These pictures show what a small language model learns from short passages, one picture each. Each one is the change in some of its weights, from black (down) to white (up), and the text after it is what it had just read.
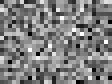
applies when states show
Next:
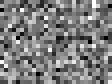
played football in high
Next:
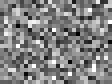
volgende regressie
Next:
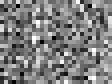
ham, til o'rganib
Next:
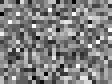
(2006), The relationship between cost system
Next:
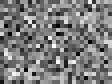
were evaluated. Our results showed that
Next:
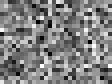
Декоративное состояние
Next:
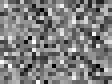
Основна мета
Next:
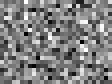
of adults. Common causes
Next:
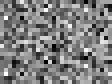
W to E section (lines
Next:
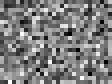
bazarı təmin
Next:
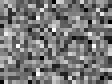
volunteers, dispersed
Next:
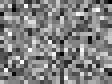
the isolates to a range of
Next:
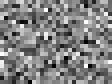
the once-fashionable
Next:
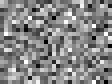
Berdasarkan permasalahan di
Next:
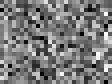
многих других.
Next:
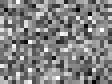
providing a trusted services authority
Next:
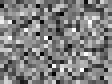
measured at various pH with a Zeta
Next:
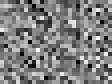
Ведущие страны по
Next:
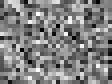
rehabilitation centres
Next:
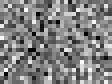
evidente e arbitrária, pelo
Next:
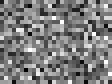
us. The task of personalized learning
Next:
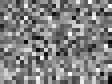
women and children and the nutrition program
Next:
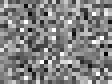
Araneidae (18 spp.)
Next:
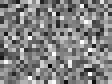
to his fragile state and
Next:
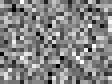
их применительно к
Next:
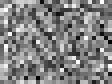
presents a new bioactive substance with
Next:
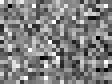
the initial draft preparation,
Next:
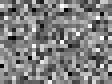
Scale to a number of experts
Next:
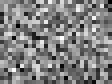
esse orgulho, após
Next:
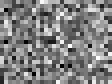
South Asia, students' comes
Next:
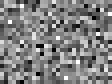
(DP) Mediana
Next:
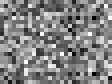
*G. materiarius*
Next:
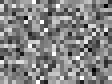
also include ethical values that are not
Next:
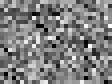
da velocidade de propagação do
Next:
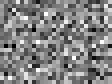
pequenos danos) para
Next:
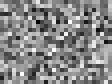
связана с внутренней
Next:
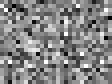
fostered a perception of
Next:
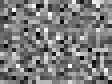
posture épistémologique
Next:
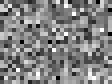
representatives from the main organizations in
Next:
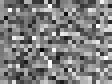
Anuarovna U. E.
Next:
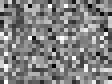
equation, in which anions with
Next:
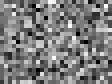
resistência e transformação.
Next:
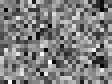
vurgu yaparak
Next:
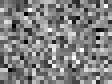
features of an aircraft.
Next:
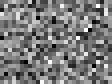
касб этмоқда.
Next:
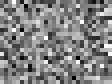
tendem a outros tipos de
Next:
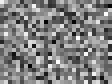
bilan raqobatlasha olish va
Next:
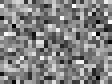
texnik hujjatlar va
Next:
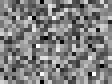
И. Современные
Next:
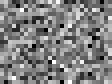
tidak hanya berfungsi sebagai
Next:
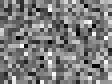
trata do campo científico.
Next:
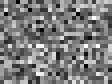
conducted. Results Household waste generation
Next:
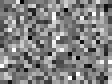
hands of their caregivers only
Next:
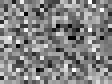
are not yet possible with the current
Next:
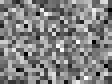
u yirtiq kalish
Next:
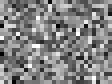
businesses. With the entry of
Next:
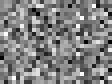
доначисленных налогов
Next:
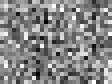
наявні труднощі
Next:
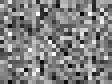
the risk of developing PE increases
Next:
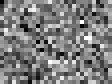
Rajiv K. Chugh
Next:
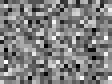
elaborado pelos autores (2013).
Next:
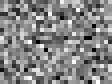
[10]. Постійні
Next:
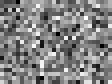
к финансированию; -
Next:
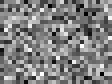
in Fig. 4b. The
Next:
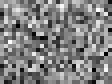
datos hinggil sa
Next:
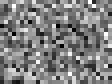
are being implemented. Other solutions have
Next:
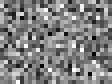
научной школы по
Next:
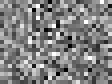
for building an affordable and efficient
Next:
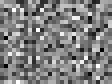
Indonesia secara terkoordinir dan
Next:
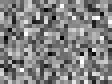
підготовки або
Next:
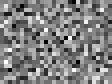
Taking advantage of the fact that
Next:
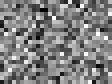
/ Ўзбекистон
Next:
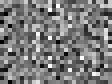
movements, laboratory tests were carried out
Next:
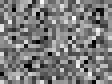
тан олади ва ҳар бир
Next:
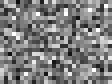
: Project administration Fu :
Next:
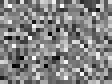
9). It is the current
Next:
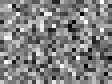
of searching the product again as it
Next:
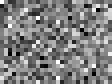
obras eram explicitamente
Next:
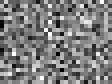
to include in the study.
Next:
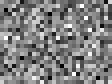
include Mechanics, Fig.
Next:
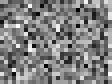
bu yazıda çok
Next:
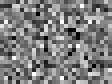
pendekatan kualitatif
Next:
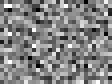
2018). This research proposes the development
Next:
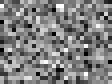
has designed after inspiring on the
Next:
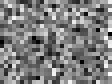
NLP Applications. pp.
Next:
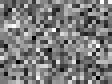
Electronics, February 2019
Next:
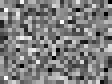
o'quvchilarning ta'limdagi
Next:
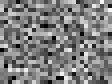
com os valores estabelecidos,
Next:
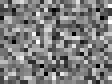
ta'lim yoshidagi bolalarda
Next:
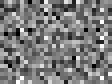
TO THE PERMUTATION
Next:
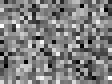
jarayonida oʻquvchilarda
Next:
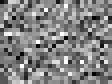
cells form a natural border which is
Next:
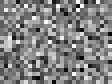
brings down the complexity of the
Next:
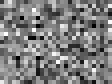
become mining ponds when it
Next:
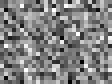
aims to generate a pool of
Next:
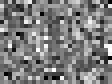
qonun ustuvorligi,
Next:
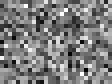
to the guidance document of N°
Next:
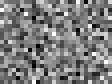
aprender (J. Silva,
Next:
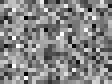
via the airborne route
